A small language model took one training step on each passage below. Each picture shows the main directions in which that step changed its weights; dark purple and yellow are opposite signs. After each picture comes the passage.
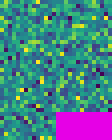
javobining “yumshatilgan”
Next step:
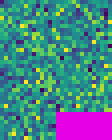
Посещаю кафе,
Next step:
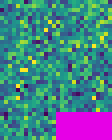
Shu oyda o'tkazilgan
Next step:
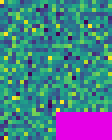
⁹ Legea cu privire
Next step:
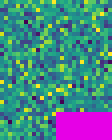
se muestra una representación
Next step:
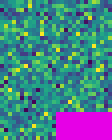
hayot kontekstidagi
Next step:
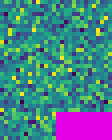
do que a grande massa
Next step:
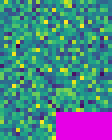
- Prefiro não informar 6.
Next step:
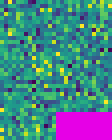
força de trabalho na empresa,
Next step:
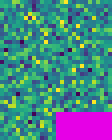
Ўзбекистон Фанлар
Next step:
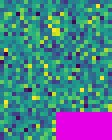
наличие фразеологических
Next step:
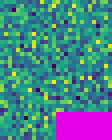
by health professionals
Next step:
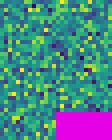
de chá inglês,
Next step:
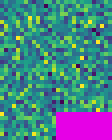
Kanlar İçinde Yatan
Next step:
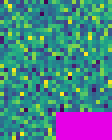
Longitudine Latitudine
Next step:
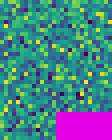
взгляды женщин на
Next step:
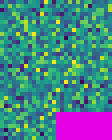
shu hayot haqiqatini
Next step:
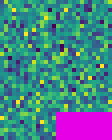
pada mesin ini terbesar
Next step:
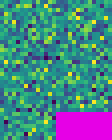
of control and suicidal ideation
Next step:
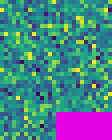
2013). A fisioterapia
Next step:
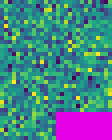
isomer , bioresmethrin,
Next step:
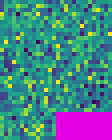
em conteúdo, quanto em
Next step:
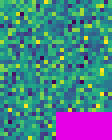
karena perusahaan
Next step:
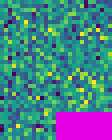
vectores como el dengue,
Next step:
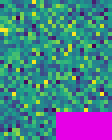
arasında Arap rakamlarının
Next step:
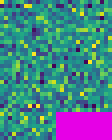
asrab qolishiga sabab
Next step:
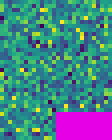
Каманов Б.М. 2.
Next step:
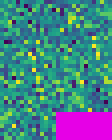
observar predomina el
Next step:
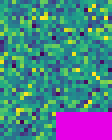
Карениной», где с
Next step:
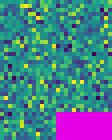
Lempira “Señor de las
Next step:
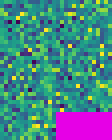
o'zlashtirish uchun zarur
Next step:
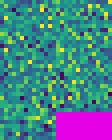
собою сукупність
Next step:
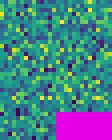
pública de ensino e,
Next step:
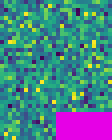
в действительности ребенок
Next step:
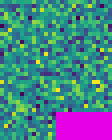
e sublimidade da lei moral
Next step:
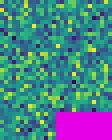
inklyuziv ta'limning muhim
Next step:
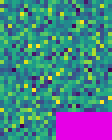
chuqur rivojlantirish O'zbekistonda
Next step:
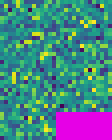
is a neurodevelopmental
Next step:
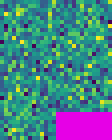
готовности (далее –
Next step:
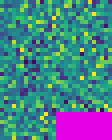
la Norma ISO/IEC
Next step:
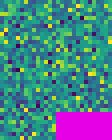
keri jaǵdaylardı
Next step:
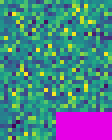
frequentemente abandonando o
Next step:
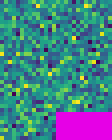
para o campo da oralidade
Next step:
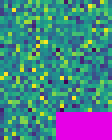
pishloq, sut, un,
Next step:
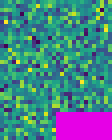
% in nižje. Omeniti
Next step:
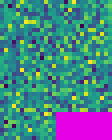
erradicando completamente, como
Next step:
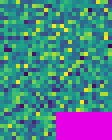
муҳим вазифа билан
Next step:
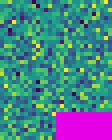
recolección de la basura y las
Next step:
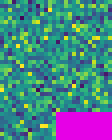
para el índice de calidad,
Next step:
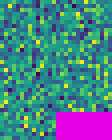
abordagem mais sistêmica,
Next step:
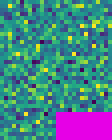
conhecida de nitrito de
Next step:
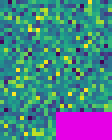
P., Antonin, C.,
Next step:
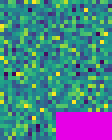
ta'lim muassasalarining har
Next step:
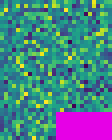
e ações populacionais de
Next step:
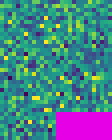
shakllantirishga qaratilgan
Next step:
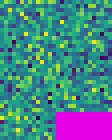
completó con una fase final, una
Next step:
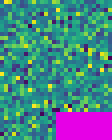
DE PARTIDA PASAJE
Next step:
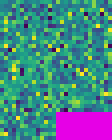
беморларда юқоридаги
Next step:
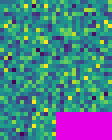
989 dossiers ont des avis
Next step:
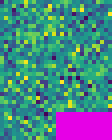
times of the former union.
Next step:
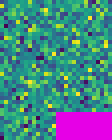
для його неперервного
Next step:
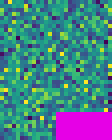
довольно сложную и
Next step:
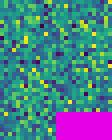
Berdasarkan uraian
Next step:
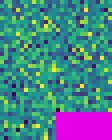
charm yamoqlar solib
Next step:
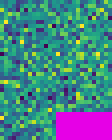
разногласия между
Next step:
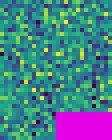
muito estreita, um trabalho
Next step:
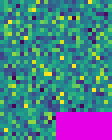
muhim ahamiyat kasb
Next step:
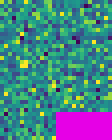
bilan taqqoslaganda juda
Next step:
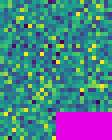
70% of world's adult
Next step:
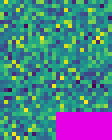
városiak közül
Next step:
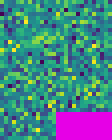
chegavam à colônia. O
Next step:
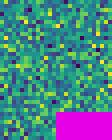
invers proporțională cu
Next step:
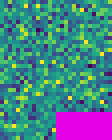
دانش آموزان
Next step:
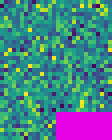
klister tizimi orqali
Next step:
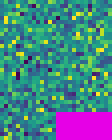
Hz. İbrahim'in
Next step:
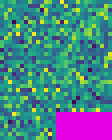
A esquerda da planta ele
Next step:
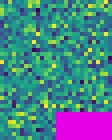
the local level is not
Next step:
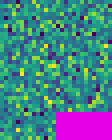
g‘azal va baytlar
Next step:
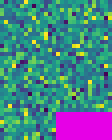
Agar $R(\sin
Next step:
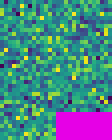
inteligență academică.
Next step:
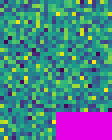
Ale i ono zawiera
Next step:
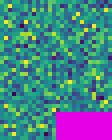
ablaufenden Prozesse zu
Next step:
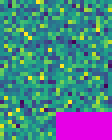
Amidst this diversity,
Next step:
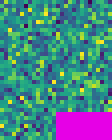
strategiya va metodologiya; -
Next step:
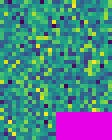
objet a-t-il varié au
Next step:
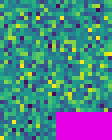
в умовах війни.
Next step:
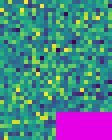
и как источник
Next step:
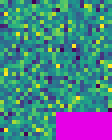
oliy ta'lim muassasalarida
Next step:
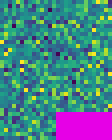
может перемещаться в
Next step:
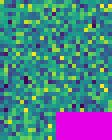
Paretoning bu kabi
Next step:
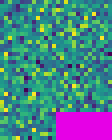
во владение бывшую
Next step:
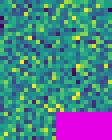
що фідуціарними
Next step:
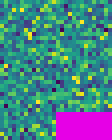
the context of research question
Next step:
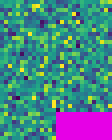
conflitto. Si tratta
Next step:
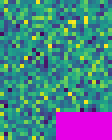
cancer, which are
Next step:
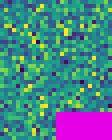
classico per la cultura
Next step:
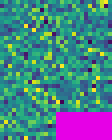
the aggression levels of
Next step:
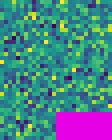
Ўзбекистон Миллий
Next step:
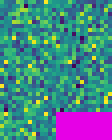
characters' formation, in
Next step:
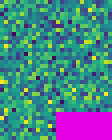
період для наростання
